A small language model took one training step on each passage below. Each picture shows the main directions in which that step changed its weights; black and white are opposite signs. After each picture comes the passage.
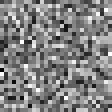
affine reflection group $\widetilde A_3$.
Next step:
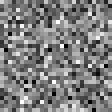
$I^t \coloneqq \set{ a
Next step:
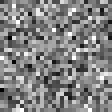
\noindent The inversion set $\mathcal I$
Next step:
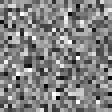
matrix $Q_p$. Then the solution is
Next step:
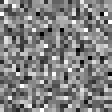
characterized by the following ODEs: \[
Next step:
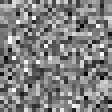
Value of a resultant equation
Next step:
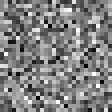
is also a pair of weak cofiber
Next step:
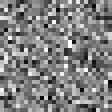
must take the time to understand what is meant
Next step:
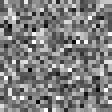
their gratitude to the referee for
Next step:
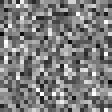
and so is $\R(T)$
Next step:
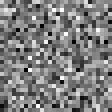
restricted log-exp-analytic functions. Such
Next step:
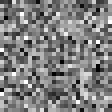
and \cite{F3-zeal}
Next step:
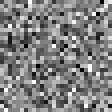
$i^{\operatorname{th}}$ component of
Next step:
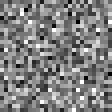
do not know whether the result on the
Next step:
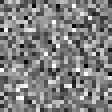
\notag\\ & \leq \frac{ 4
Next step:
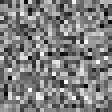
life of vaccine vial
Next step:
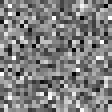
holds. If $s\in U$, then
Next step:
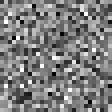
\end{equation} The irreducible ${\cal
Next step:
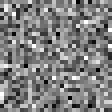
The assertion of Theorem 1.1 is valid also
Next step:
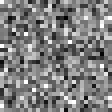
of the relative \mgs cardinalities equals
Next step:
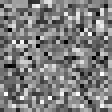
uses the recharge path approach, which
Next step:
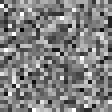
$\overline{\mathbb X}_{k|k}$
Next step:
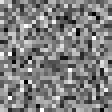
operator $\mL_\e^m$ given
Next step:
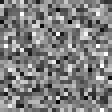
of $2\times 2$ matrices as done
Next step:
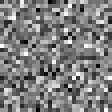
algebras (rational GDAHA).
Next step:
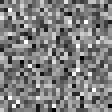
For $s\in C'(L)$, with
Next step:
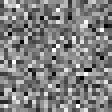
four supporting such concepts as straight line
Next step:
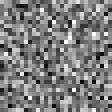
$G$ rainbow connected. For
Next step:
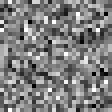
of $\alpha_{\theta_T, T}$
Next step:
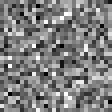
in an amenable finitely generated group
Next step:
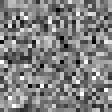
Haar measure $m$ over the fibers of
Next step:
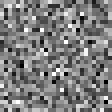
active at period $t$, that is, if
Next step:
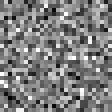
Q_\ell$ all are in the
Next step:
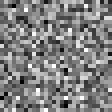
design a state-feedback controller
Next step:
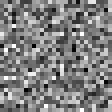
and descending slope filtrations for
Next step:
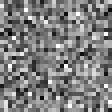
test centralized methods equipped with parallel linear algebra
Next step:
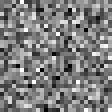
for (a) and (b). For
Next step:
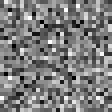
Euclidean space satisfying the general condition $L_k
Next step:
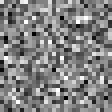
learn that the growth is at most linear $$
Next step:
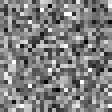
cannot both be zero. By the adjunction
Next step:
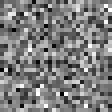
Let $G$ be an amenable discrete
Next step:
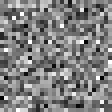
an irrational number. Then there exists a point
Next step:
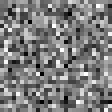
the regular set of $u$ (the set
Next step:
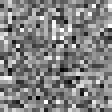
&=& d\cdot a\nonumber \\
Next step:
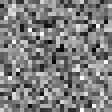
be a complete separable metric space, let
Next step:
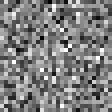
and the reference therein. Theoretically, a
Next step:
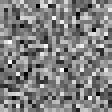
at the right. Underneath that vertex is
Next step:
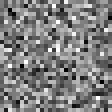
f(V)<\infty$, it is clear that
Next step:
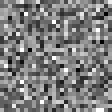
we obtain the self-adjoin
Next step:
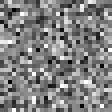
normal with mean $\mathbf{0}$ and covariance
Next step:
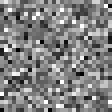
Euler-type formula. {\bf Logarithmic
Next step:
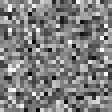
The automorphic cohomology of a connected reductive algebraic
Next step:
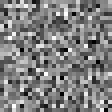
is a point of finite type if $\Delta
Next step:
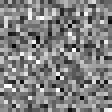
by setting $T=1$ and they are
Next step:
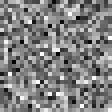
the distance Laplacian spectrum(energy) of
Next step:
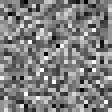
diffusions the laws of their hitting times
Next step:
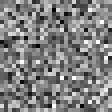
only quantifies the guaranteed progress
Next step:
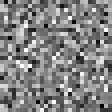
was applied, the pulse will be very
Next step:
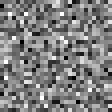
bounds were possible to compute, since the inversion
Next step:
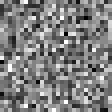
that certain instances of them arise as central
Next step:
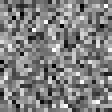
connected. Let $S$ be a simple
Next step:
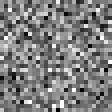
\newblock {\em Numerische
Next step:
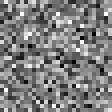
differentiable with respect to $x$, for some
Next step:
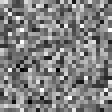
for details on the Arens products.
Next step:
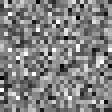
algebra is the Virasoro conformal algebra
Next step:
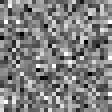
\eqref{RM iteration 2}, we directly get
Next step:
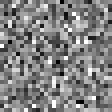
the bijection $\R\ni \lambda\mapsto
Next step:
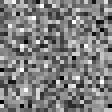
sign leads to (\ref{intrep}).
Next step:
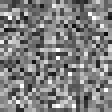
a meromorphic function $f$ on its
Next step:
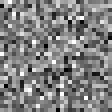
Note that in view of part (i) and
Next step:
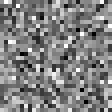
on $(0,\infty)$ for every
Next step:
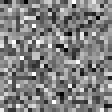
Burns-Epstein invariant for
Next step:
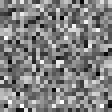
points of multiplicity $\delta-8$ and
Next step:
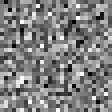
Attributes (Image and
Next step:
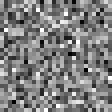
so one can say that the works [1,
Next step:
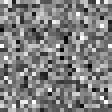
Winands, and H.
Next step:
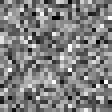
C\times\mathbb C_*,\mathbb
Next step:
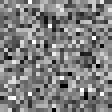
let $\LangV^{det}$
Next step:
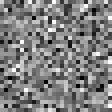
derivations from the disk algebra to its dual.
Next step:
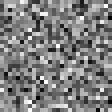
objective function value is strictly improved. Now by
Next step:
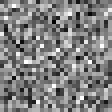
use $\mathbf{I}$ to denote an identity
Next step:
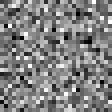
$\Pi$: \begin{equation}
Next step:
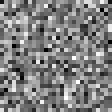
\item the number of components of $L$
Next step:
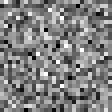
$\Gamma_N(t)$ evolves
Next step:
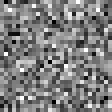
permutohedron survive. There are
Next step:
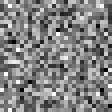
the desired conclusion is obvious if $\Qrank
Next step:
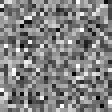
Hence, it follows that % $$ %
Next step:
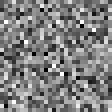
success \cite{Hatt2012}.
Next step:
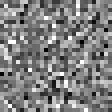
with a sufficiently small $\e>0$, then
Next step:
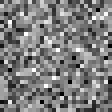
the distribution of $ T_N$, where $
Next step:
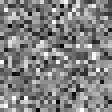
inverse). We call these cases respectively {\bf
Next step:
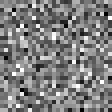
< \infty. \end{equation} Then
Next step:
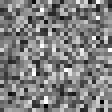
will contain all broken and unbroken
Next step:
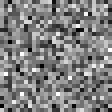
sequence $$0\longrightarrow {\rm \bf
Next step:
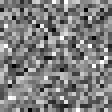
relations of a $\Lambda$-valuated group
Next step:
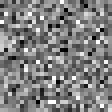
given in [JW09, p.
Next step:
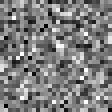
cluster algebras. The entry A033282
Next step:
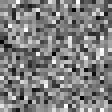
curve from \eqref{eq:env} as
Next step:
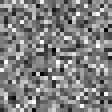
by $q(s)$. The target polynomial provides
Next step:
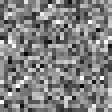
to the best of our knowledge, there are no
